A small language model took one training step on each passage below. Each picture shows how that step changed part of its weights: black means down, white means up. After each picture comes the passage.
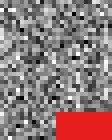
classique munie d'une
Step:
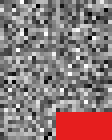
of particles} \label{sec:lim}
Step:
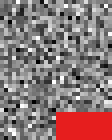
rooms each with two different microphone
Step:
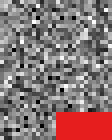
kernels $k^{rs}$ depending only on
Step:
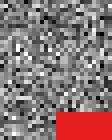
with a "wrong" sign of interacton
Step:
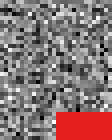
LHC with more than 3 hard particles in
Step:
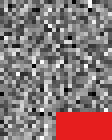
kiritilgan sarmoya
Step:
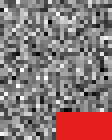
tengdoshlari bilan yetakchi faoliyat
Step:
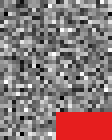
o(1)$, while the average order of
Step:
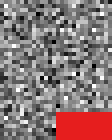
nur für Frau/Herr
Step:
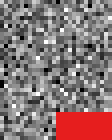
seção, apresentamos uma discussão
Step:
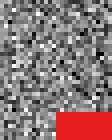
of the sparsifying dictionaries
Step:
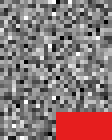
elliptic curve equation. A theoretical
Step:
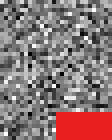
the residual loss at $t=t_i$,
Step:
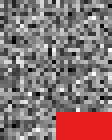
THE DIFFERENTIAL
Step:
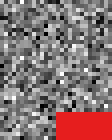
measurable; therefore, outer measure is used in
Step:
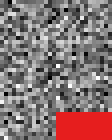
theorem. Brewbaker may have known this
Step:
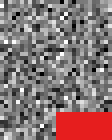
maximal torus of $G_{2}$. According
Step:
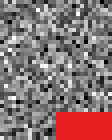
karya mampu meningkatkan
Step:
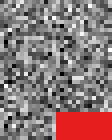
until it stabilizes for values larger than
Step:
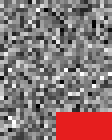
more detail in \secref{EOM}. The
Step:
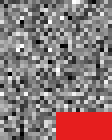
because they used photon energies of more than
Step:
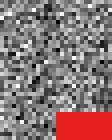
\eqref{eq:Key} into Eq.
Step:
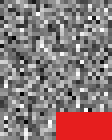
Los tiempos de mezclado
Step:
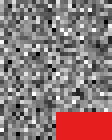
nucleus. Such differences are also
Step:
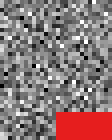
телесно укорененное в
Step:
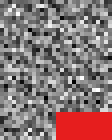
käekäiku üsna
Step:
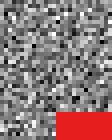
still be hard to grasp for newcomers
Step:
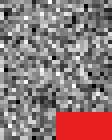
outflows, or its dissipation as
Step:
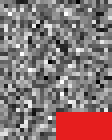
logarithmically when $u$ approaches
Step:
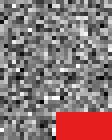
exact periphery of a circular disk,
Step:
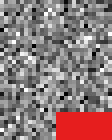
semi-conjugacy to the circle
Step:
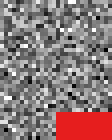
made using the ideas in Ref.
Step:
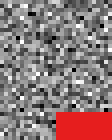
The characteristic equation of the Coxeter element is the
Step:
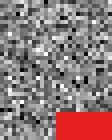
unkomplizierte und flexible
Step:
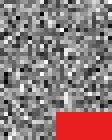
et al. Multicenter intervention program
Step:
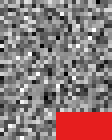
under the assumption that all photons are equally
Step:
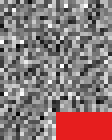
statistik jihatdan keng tarqalgan
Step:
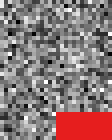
scintles are wide compared to our
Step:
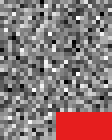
Direct computation yields the following
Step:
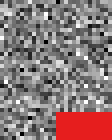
a gauge invariant function of the finite set of
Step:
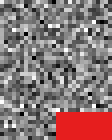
morphism of left $S$-semimodules
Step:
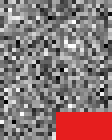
\cite{QPhase}. Indeed,
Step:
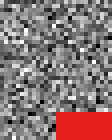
polarisation of cosmic ray events is a
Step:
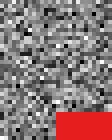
systematic velocity gradients along the maser
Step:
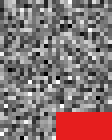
e.g., at the quantum level. Therefore, our
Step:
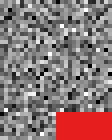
что подчеркивает
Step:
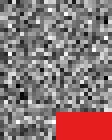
X_{\alpha^\xi_2} \cap \dots
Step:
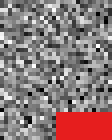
are based on the use of the Green function
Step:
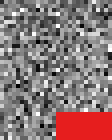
bosqichli tizimi joriy etilishi
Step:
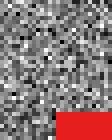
ani z błahostkami
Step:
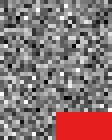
360 degrees about the center point. The
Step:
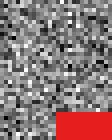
conducive to integration with this algorithm.
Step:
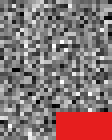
Banach space and suppose $I\in
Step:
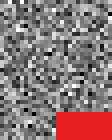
обстоятельств смертельных
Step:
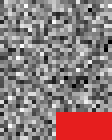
is almost insensitive to the density
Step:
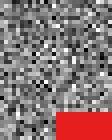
dasturlari dizaynerlari o'quvchilarga til
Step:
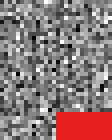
des cycles conjoncturels sont
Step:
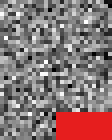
\\ \textbf{S.H.}: collected
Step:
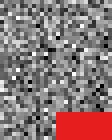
where $\mu_{\xi}$ is the character of
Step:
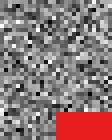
виділення водню на
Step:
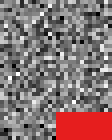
graph $G^{'}$ is a product of almost
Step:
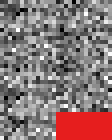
**OBJECTIVE:** to
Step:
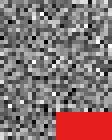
намунада ОИВ вируснинг
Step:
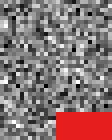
$a,b\leq 1$. In both cases the
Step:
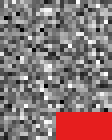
výskyty jsou také na
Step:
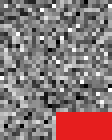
produces a layer of "smear
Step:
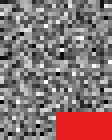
ресурс]. – Режим
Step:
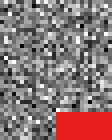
organizar as formas de resistência social ao
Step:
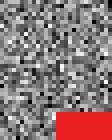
the corresponding cost in double logarithmic
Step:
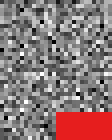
again a Gaussian function, centered at:
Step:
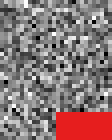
it relies on the $\theta$-mixing
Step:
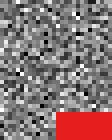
всіма показниками
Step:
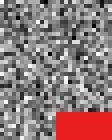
of unknown traffic in the feature
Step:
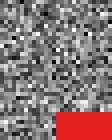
this holds for every subset $A'$ of size
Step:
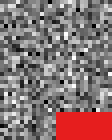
150 nafar deputatning 48
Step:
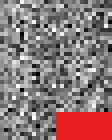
time Schr\"odinger equation corresponding to the
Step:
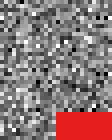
propose techniques on how to reduce
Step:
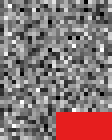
bildirishga majbur qiladi.
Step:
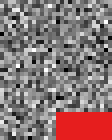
of 100 years. The signal waveforms
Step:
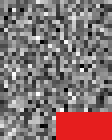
apresenta os dados obtidos para a
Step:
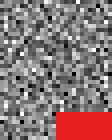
standard generators $\tau_m$ and
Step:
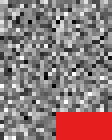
In this section, we have consider the Bayes
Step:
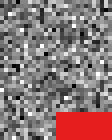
expression for $SP(t)$, we now
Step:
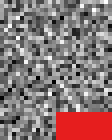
la conscience de l'autre, car
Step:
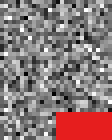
none"> • Talleres
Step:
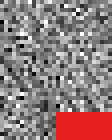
strong solutions we use the extension technique.
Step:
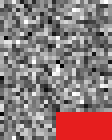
are non-zero. Since we have restricted our
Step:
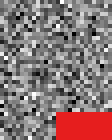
as redes sociais podem ser usadas
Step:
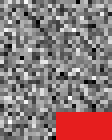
that fit are illustrated in Fig. 3,
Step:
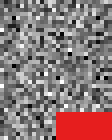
with distinct $x_i\leq
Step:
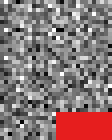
en que el cambio climático y
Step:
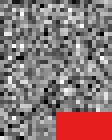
admits a projective submersion $f :
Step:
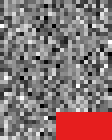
ayollar, aslida eri bilan birga
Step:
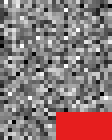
de parafina. **Resultados:**
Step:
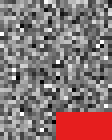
mathematics and its applications, v.
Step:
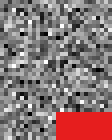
charge limit), as formal series expansion whose terms are
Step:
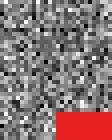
(state '0') is attributed
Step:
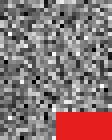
a CTI como la Infraestructura
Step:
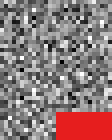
This can be rewritten in a
